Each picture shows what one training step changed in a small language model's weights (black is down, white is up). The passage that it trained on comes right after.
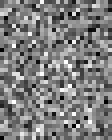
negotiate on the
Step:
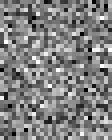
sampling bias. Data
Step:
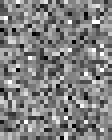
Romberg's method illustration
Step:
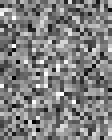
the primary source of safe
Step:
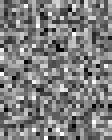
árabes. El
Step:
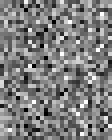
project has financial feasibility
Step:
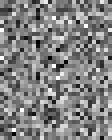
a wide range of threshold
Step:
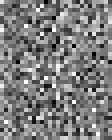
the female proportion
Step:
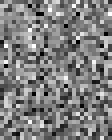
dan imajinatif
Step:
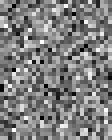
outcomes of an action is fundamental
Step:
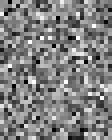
starting to prepare
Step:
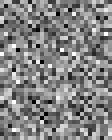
because of the steady
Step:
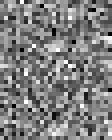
regelgeving voor
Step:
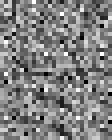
a été examinée
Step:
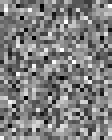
joy tanlashda
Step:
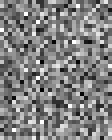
Statement of ethical
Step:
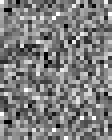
impose negative implications in
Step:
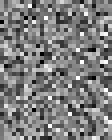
Source : des résultats
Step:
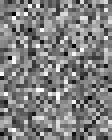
comparison of the latter with
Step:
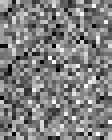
pleural areas.
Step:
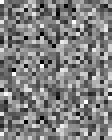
of involving children in
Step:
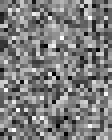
domestic demand for the
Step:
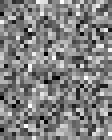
2. It is very important
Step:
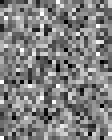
navigating social
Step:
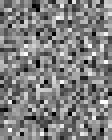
is **completely
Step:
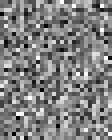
foydasiga teng
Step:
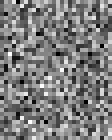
media design, (2)
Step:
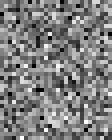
downtime that occurs because
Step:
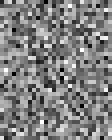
on Testosterone
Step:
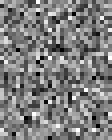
diri. Motivasi
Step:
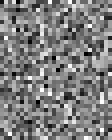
при підвищенні
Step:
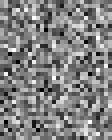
brand images are still
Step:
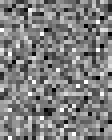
від батареї
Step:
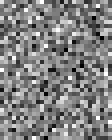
haqidagi bilimlarni
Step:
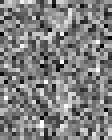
technologically competent for electronic
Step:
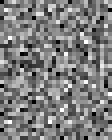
Cultural and educational rights
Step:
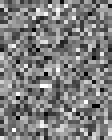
for the target model,
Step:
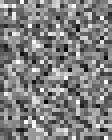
(Li Sang et
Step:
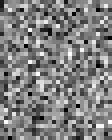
Wirkung machen
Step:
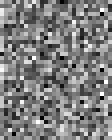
conclusões baseadas em
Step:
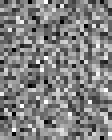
- Developing a positive
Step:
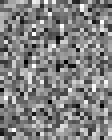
the use of TENS
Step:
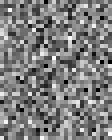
literatura especializada
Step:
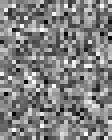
is recommended, but has
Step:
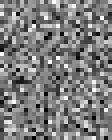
(TVA) dari
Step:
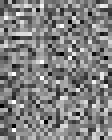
of the Palau
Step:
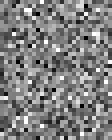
All landslide data
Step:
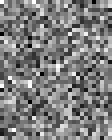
the aggregated
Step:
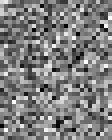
of their central examples
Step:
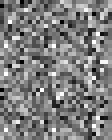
we do not use any individual
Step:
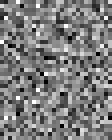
muddatli rivojlantirishga
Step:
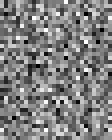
M.: Nauka,
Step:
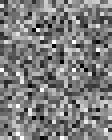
de la población
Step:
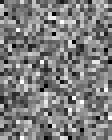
sustrato arroz
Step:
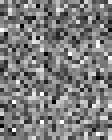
to information. The author
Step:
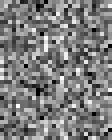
asombroso en los
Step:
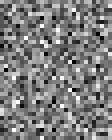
har bir xalq va
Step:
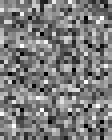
as principais intervenções
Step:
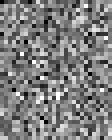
characterizes the association between
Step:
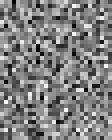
The increasing prejudice toward
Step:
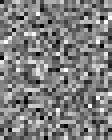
практичній діяльності
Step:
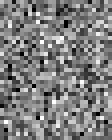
are some limitations in natural
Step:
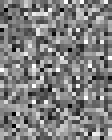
of 9 plots. The
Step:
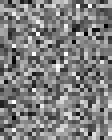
the prevalence of
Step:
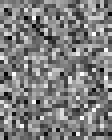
rejected. Although
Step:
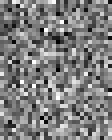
if both these efforts were
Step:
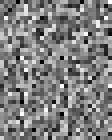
werd niet veel
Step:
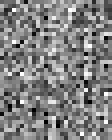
causes mortality and
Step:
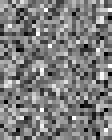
Government ASN.
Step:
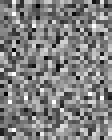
the surface tension may be
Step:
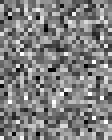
moments can be applied
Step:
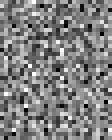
As mentioned in literature through
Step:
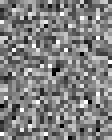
based study from 2001 to
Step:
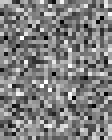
autonomy, healthy
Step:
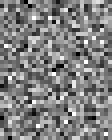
full acknowledgment
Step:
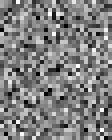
postural improvement and
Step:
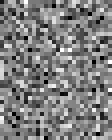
maior concentração nos
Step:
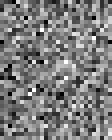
fact, for some institutions it
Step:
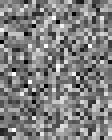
the German experience.
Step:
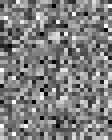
and importance of private
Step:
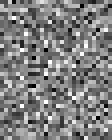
of such a reaction, in
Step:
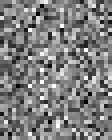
applied sciences is the application
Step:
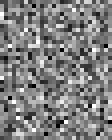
attracting new users
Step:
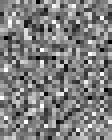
(10)$$ The algorithm for
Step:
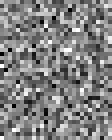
namlik esa sekin
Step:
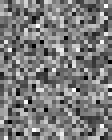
*Kedua*, bahwa
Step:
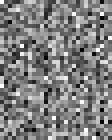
automated workflow and
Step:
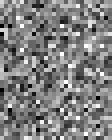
uma doença causada
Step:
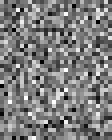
strategy can be implemented for the
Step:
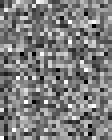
Curricular del
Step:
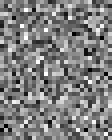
faoliyati va boshqa
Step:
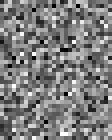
more frequent [11].
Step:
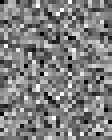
conducting regular audits and
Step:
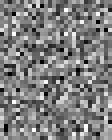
or as providers of
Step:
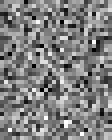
bestehen und sich die
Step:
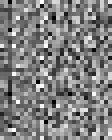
category, with one
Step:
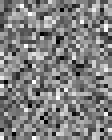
future goals and visions.
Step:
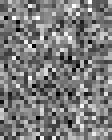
parking area which will
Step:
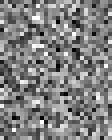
decryption time with
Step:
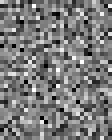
у естественных и
